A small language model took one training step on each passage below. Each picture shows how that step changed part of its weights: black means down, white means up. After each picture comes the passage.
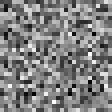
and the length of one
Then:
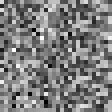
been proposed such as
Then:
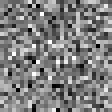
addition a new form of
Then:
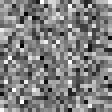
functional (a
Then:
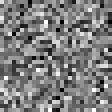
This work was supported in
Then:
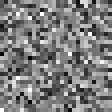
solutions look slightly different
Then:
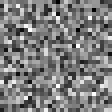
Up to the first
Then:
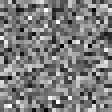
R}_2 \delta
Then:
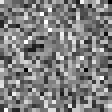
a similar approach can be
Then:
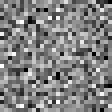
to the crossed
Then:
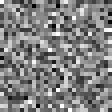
by the following equation:
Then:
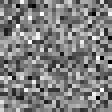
the English
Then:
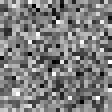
the bath degrees of
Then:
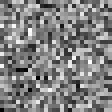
basis of the quantum
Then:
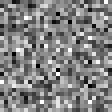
wave does not change with
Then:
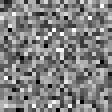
in this orientation
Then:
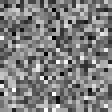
Phantom Based
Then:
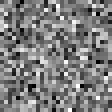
charge assignment of
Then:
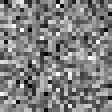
to incorporate
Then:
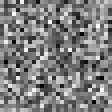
law”, a
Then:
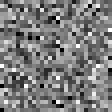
field $\xi =
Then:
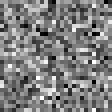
generalization of the following
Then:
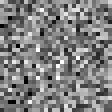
theory. With
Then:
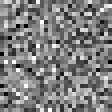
final remarks about
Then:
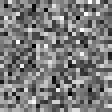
adults of two
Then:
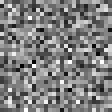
could also argue that
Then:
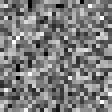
any misuse of the
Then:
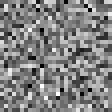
on charged and
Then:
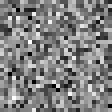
the properties of dense
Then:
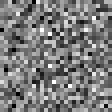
However, we note
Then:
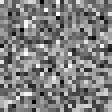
macroscopic distance and
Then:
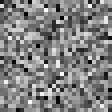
multiple surveys in
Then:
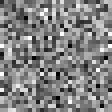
to identify genes
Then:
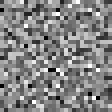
of RBMs
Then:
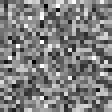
no single-ion
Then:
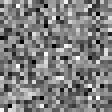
FD U-net
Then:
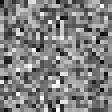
Being aware
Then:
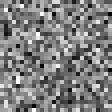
the top qubit's state
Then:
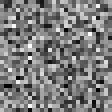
along the positive real
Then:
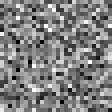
obtain substantial
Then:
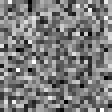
with a mean of 30
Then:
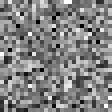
Fourier filtering
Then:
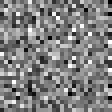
region of space and the
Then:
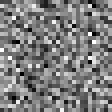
conventional coherent states
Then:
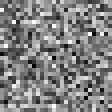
secure against
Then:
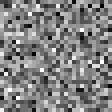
the following set of
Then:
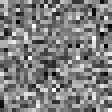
in ALMA channel
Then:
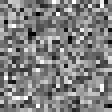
distribution for the center of
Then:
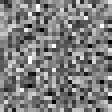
the lattice constant of the
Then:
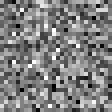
vector formalism is used
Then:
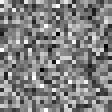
by using a small
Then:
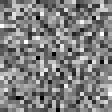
any observable, valid
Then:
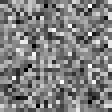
coupling with the rotation
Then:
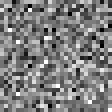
samples evaluated within a
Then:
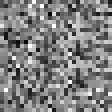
resonances, the study
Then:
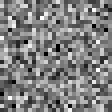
to the very rapid
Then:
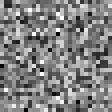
Hu, Phys.
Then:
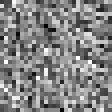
based on the assumption
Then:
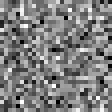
is easier to calculate
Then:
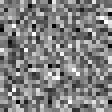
giant polarizations
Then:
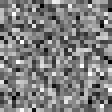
be "contained"
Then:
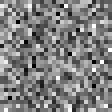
smaller scale growth is
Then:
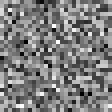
closes the gap with
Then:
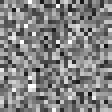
of fluxes induced
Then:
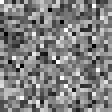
equation and, by means
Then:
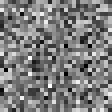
can be expanded
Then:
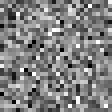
density $n$ per
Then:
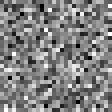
\gamma}$ and
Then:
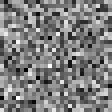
of the set of
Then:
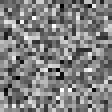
and the GFK
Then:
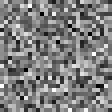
when the solutions were
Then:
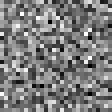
eV) were found
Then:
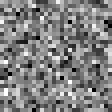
identities and allow
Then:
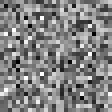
and therefore their radial
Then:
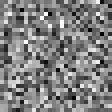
active exploration
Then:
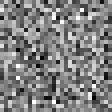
with a slow decay
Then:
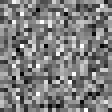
Note that with this method
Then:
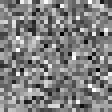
contribute additional
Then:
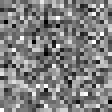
after Doppler
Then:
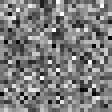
resonance at specific system
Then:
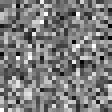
two systems, respectively.
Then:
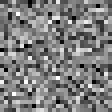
at 17 K appears to
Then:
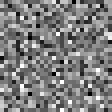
of $x$ are
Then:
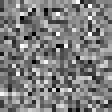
transformed into one that
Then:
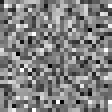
us recall for
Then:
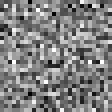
labelled by the spin
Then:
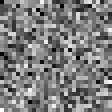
systems. Given this
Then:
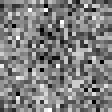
sum over simple poles
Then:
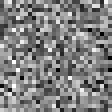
explore the parameter space
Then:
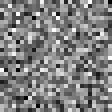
fraction of the signature
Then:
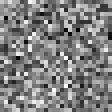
depth $H$
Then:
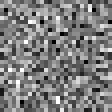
is deemed that
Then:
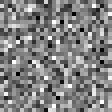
resources and is
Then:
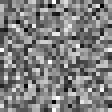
for large values of
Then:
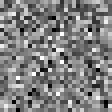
$K$ extracted
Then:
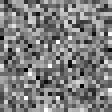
of the detector for
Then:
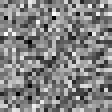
standard measures of
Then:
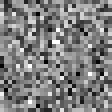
of the roles,
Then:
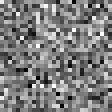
solutions of the constrained
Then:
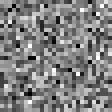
SEC model,
